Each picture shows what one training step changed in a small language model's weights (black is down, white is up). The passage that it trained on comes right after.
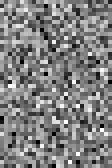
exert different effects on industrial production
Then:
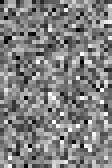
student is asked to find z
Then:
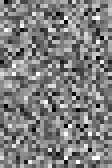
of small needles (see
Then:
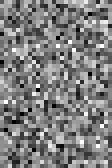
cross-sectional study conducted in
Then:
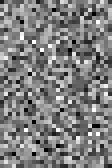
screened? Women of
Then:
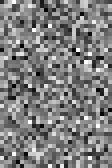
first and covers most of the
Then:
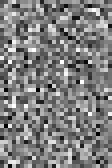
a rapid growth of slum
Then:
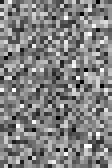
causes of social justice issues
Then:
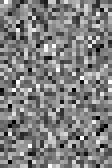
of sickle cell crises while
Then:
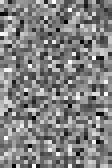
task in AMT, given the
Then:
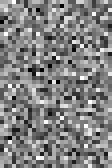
transmitting incorrect data
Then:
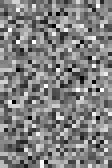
outlined in Braun et
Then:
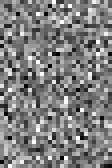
tumor transformation [9].
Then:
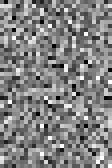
Behaviours (Kesan
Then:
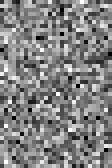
result, the automatic conveyor
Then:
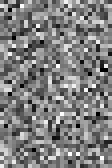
standard deviation of 4.50 at the
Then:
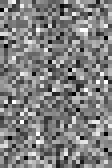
current controller simplifies
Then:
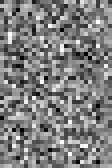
participating in some additional events, such
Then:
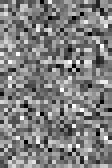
from the lower side of the cylinder
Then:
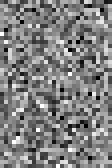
the topics which is planned
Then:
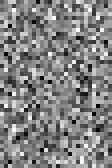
kept very reassuring results during
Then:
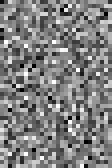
A variety of iterative methods have
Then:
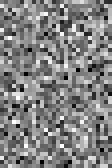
universities have shown moderate levels of
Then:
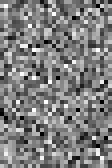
to the perpetuation of
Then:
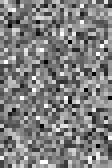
unexplored. This paper
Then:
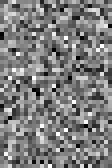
a marked influence on all aspects of
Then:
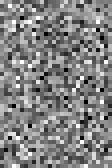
lessons and finishing their studies
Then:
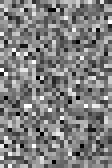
Emergency 1. Introduction
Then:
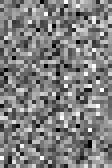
majority of lesions were classified
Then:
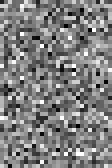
qualified teachers, available class
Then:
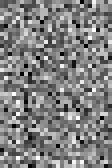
passenger mutations
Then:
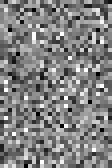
the streptococci to
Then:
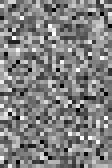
no paramilitary units
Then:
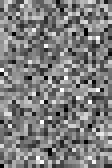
develop an empirical model. In
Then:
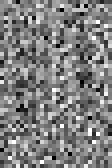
lattice in the steel
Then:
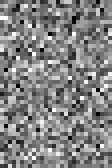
that accounts for the effects of soil
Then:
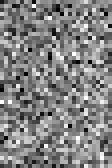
ervice (WMS) is
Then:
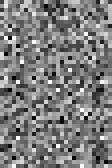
promising potential in many applications including
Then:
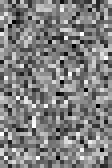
even commissioned by—the
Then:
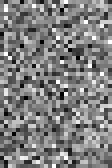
patients with infectious causes
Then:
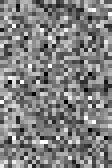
durability and the flexibility of
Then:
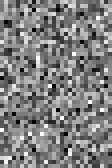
Statement: The data presented in this
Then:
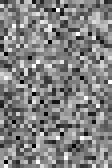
This could boost Russia's
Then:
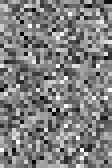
the Vensim PLE software and
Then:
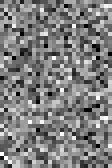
Science and production. The materials of this
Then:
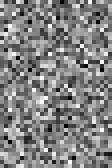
different orientations. Shading has
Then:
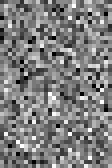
pH was adjusted to
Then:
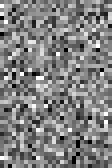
I noticed that by giving
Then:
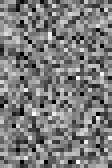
in the form of: -
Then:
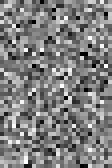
granted. Anyone
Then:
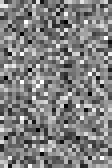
7.3% based on
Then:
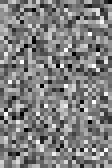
the character of discipline,
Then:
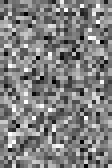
native use English language. This research
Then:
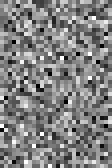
Table 1. TABLE
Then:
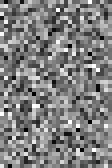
N_2 protection, followed by a
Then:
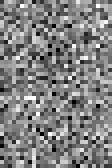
et al., 2024), or biotic
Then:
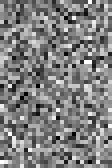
most of the tropics and
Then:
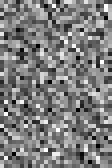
aligned in shape.
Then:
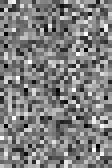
current pulses delivered
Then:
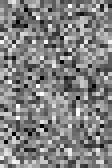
variables, the correlation could end up being
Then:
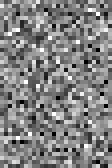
nominal share of assets are
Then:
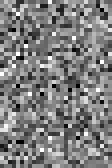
used both for research purposes and for
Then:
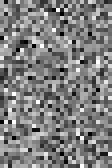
The LRR model solves the
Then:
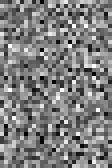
¹ *The caste
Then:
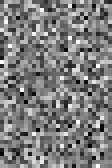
OEM approach based on UML
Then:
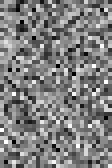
in the information means of education, the
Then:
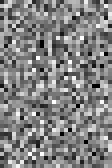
abrasive waterjet
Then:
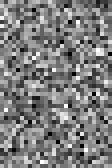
operator, the initial guess,
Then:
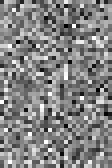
related to accessibility and inclusion,
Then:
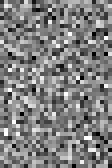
planet. Moreover, an effective
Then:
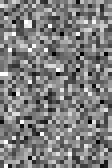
1 that shows the flowchart of
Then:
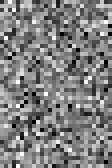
strategies where we exploit the
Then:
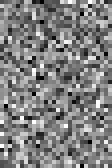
training. Recruitment:
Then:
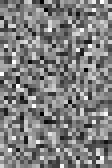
digits represent the particle
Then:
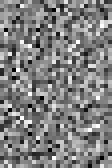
many local and cheap materials were used
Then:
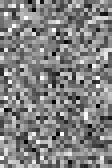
For example, the Finnish
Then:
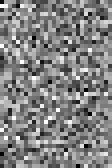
component, how they can detect
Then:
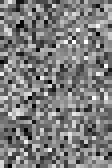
in-domain labelled data
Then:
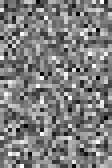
calculated the average duration of a single
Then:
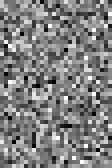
11 Rajasthan
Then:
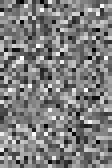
for so doing,—does
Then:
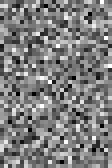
analysed. The case of the
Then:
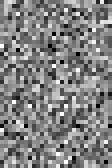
international sample of 120 listed
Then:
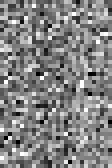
and may provide nuanced results.
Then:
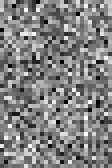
continuity of Collagen type
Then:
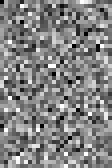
specimen at different train
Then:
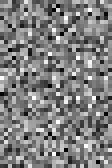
friends as quickly as
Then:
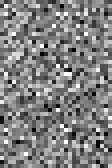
Equipment and Use of
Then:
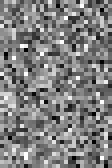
than the regulated one, it is
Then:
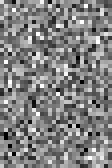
and unquantified weight
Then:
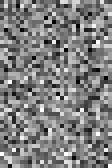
ensembles in Europe.
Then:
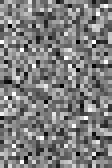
and competitive efficiency requirements.
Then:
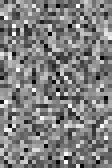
Haverals, W., &
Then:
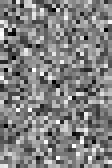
Problems Of Electronic
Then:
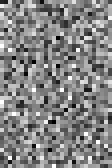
minutes, making those transitions
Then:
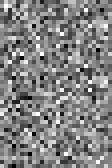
account for 20-30% of the
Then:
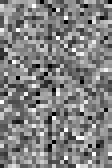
*Materials Selection in
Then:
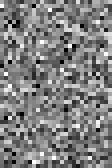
marks for non-quote
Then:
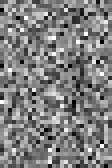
mentioning that according to the information
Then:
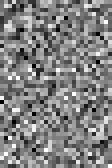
inaction of the state. Ali
